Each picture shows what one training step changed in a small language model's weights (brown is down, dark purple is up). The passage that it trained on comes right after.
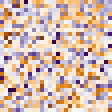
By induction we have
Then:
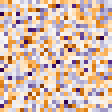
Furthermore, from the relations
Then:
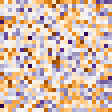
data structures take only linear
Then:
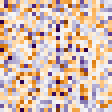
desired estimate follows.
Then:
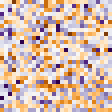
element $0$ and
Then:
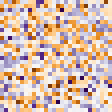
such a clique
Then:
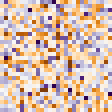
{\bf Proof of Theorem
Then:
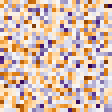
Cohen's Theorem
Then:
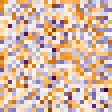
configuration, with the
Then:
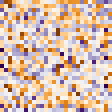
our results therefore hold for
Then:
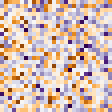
}$, then we find
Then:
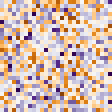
suffices (see \S
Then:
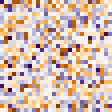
b_i$ if
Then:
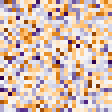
norms that are
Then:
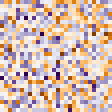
that %we have the
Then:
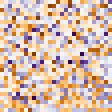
certain functions. This section
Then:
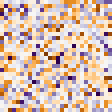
attracting fixed
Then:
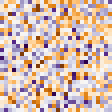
admits a natural map to
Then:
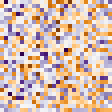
exact. In particular
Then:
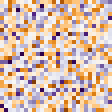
be written in terms of
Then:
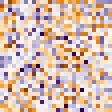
$\alpha$ and
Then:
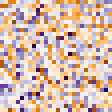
$k$ as defined
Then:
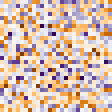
\cdot 7 \cdot
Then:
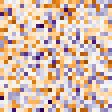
point, but there are
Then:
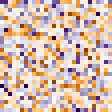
\prf Given
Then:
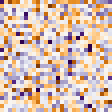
the right side contains a
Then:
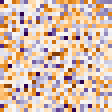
$i \in
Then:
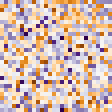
on Power
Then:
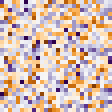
In general they define a
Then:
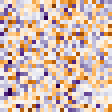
underlying control model
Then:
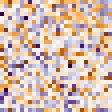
from this perspective
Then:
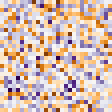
to $B$. Let
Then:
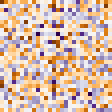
stable, so that
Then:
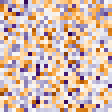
In the online
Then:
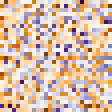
faster than any polynomial
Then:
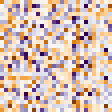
i.e., when
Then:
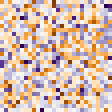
based on an approximate
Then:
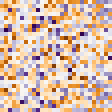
there are no parabolic
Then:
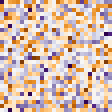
a basic finite-dimensional
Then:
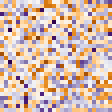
employing a mesh
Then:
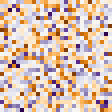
versions (or,
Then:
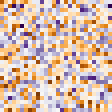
more in general,
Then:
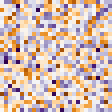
and STC.
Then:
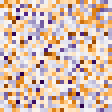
we suspect that
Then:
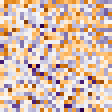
$R$, then the
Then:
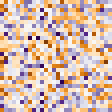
shows the numerical solutions obtained
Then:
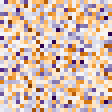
representatives of the
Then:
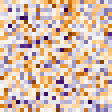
or denoising
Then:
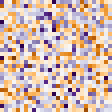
Table 1 shows mean
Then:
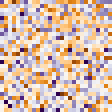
$ A\times X
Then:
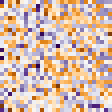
the previous refinement
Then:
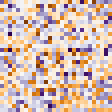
is some polynomial. Now
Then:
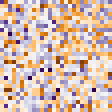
The point is that we
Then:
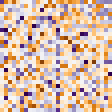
is no much difference between
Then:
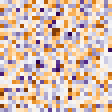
algorithm on a larger
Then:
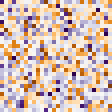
(\Gamma)$, which is
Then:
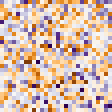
For a point $(\bar
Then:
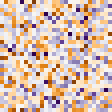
: d\langle
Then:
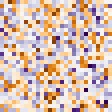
Taking the
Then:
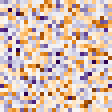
formal scheme which has
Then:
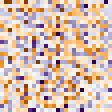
such that $\|
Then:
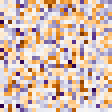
quadrature procedure described in
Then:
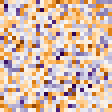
in all possible ways
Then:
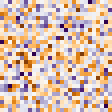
\and Harish
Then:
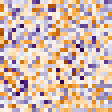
comprehensible is
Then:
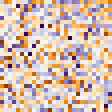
\leq n \leq
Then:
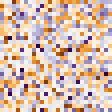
and $b_i
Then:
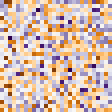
N\}$ be two sequences
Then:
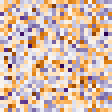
it does not need to
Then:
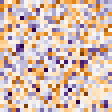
it is flat or
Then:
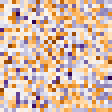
as the base results of
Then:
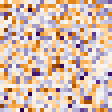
we present a simulation
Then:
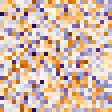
construct a constant coming
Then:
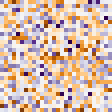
number of $G$.
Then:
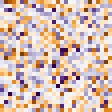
r_s$ is
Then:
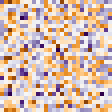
are the roots of
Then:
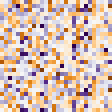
i. e. onto
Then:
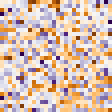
seven data (in
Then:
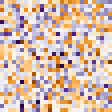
is given in terms of
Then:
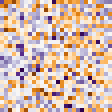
$M$ is direct
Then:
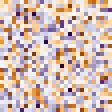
lemma enables us
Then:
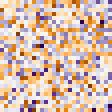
curvature on a Riemannian
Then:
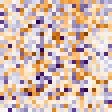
test provides a most
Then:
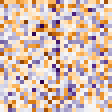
eigenvalue, then the
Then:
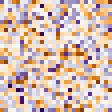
4 along $C$.
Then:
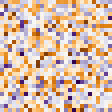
of) $ \mathcal
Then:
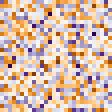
us that these groups are
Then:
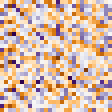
different calculations in
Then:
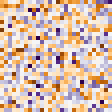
this paper, we introduce
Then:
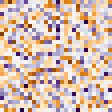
start and end points of
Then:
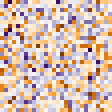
M.Deza and
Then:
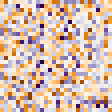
\tau$, and get
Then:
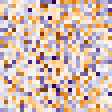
{\bf Key
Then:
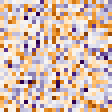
analytically on the complex
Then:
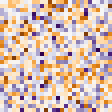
form $K$; then
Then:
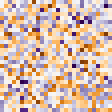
behaviour. %%
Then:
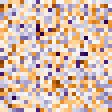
associativity, it
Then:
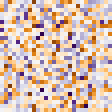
oscillation in
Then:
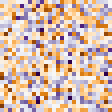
to this it will be
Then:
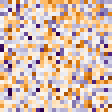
of either one or two
